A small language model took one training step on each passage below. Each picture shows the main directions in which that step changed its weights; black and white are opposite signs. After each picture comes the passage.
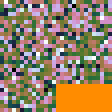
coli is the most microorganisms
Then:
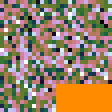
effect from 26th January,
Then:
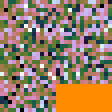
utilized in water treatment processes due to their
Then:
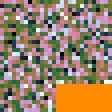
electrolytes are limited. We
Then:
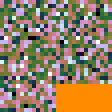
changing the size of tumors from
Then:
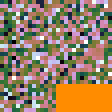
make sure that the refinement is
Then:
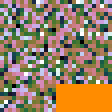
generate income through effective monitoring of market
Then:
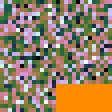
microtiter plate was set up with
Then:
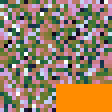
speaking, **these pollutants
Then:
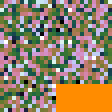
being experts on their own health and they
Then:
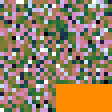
if it is to be done properly.
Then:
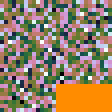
an important tool for performance monitoring and predictive
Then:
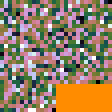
in agreement with the study of
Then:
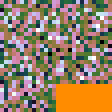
which is the country rock in which
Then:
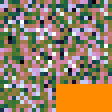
for publication Not applicable.
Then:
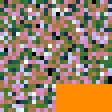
Having a large amount of cash and
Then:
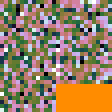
MPTB. 2. Methodology
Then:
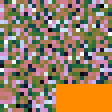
constitutions by watching how other
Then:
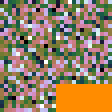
on main contact surface, increases the resistance
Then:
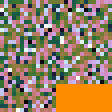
a treatment for women who have experienced
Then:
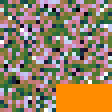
organisations must address the internal barriers
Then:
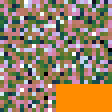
municipal building. The only difference
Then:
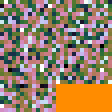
school teachers in interacting with students'
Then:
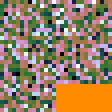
BPTT In Figure 2, ϕ
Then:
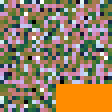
destinations are of appropriate quality in
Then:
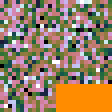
international level. The main measures of the
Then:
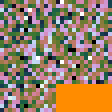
that can visualize the data and handle
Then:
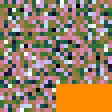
instrument classification, audio similarity measures
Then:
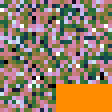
in in situ gelation include
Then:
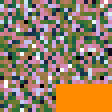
assess the child’s quality of life,
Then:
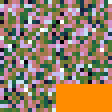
high unemployment and inflation
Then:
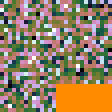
the water consumption of the HBM
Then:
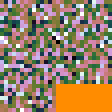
hepatic EV preparations
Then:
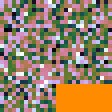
parameters) and a polynomial
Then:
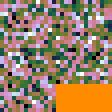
maximum flexion between 125 to 130
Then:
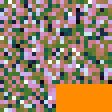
to develop measures to reduce the negative influence of
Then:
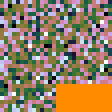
omfang, og listen
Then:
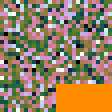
by their removal (Pascual
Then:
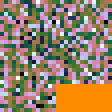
al., and Abdou et al.,
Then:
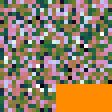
development of the Batu Papan
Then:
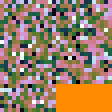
Accuracy Level Preparation
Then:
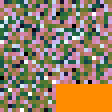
Quality Management*, 24(2),
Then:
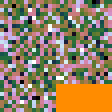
help to that industry purpose. So the
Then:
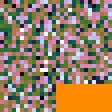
may be necessary. Here, the question
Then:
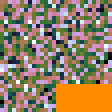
for both Figure 6. BL height along
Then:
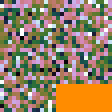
of God. Man, in the first
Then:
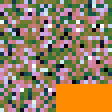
aid in sample size calculation. With
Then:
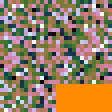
+ - Adonitol - - -
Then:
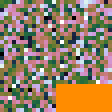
and the real interest rate (stochastic
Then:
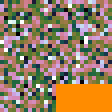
of guidelines for the public. The
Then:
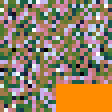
way of re-establishment of
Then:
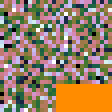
distortion are expressed in terms of digital
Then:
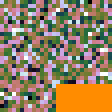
for dangerous goods transport for
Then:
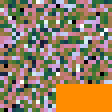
achieve maximum socio-economic effect for
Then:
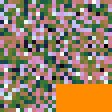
the grammatical errors.
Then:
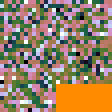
conclusion was made using a sample of
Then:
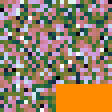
and think; he can neither move
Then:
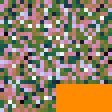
by one-way analysis of variance.
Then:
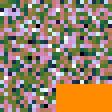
concerns. However, Nationality and
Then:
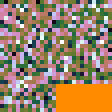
navigator - Partnering
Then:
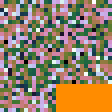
(HPV) vaccine and
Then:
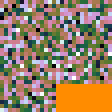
for access and use may include,
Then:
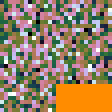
interface [4]. The deformed
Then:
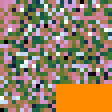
dynamics system_evolution =
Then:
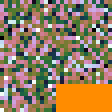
of 6 weeks and all the
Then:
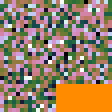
at particularly high risk for suicide
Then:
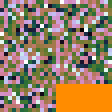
employee turnover trends in the organization
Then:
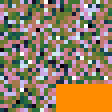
of zone 3 as defined in Figure 5
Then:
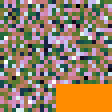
USING PRO-E M
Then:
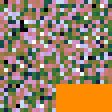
for advanced applications (Nguyen
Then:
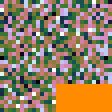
which implied that 55.5%
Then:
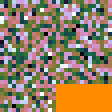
in the articles of private companies.
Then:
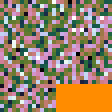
Given uncertainty in the sample
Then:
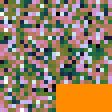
the relative humidity was lower,
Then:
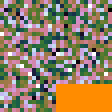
in the weekly market,
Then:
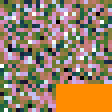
Values in parenthesis are in
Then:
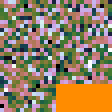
utilized to convert soft tables into
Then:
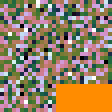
your mouth clean and healthy is
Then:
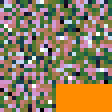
of decision making self-efficacy.
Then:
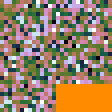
flips, and HSV
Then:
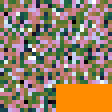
tip and the sample [1]. which
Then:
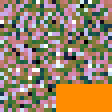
port 7700). Then you just
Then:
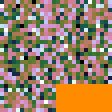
Brno. Informed
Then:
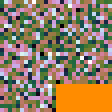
was calculated using $n = Z^2
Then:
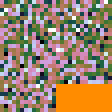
(HR) professionals and change
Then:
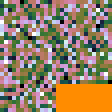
- *Monacanthus
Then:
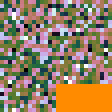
effect of the penetration of a
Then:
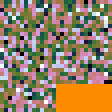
supply in many parts of the world from
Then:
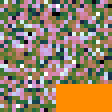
KGs for the community is additional
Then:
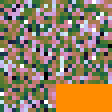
role is to inhibit the production of
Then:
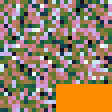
Gerschler, J.
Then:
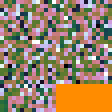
and 4. The importance of the environmental variables
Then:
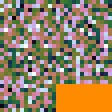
own fire of kind, that he may
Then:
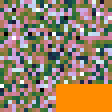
costs when individual policy reforms are
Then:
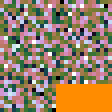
reference trajectory in the state space
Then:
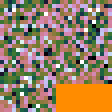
members are often not oriented toward
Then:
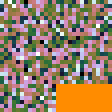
to demonstrate how to use the software
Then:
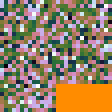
case of acetone and ethyl
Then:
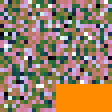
RD conducted the field experiments,
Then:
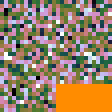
related to the role of AI in promoting
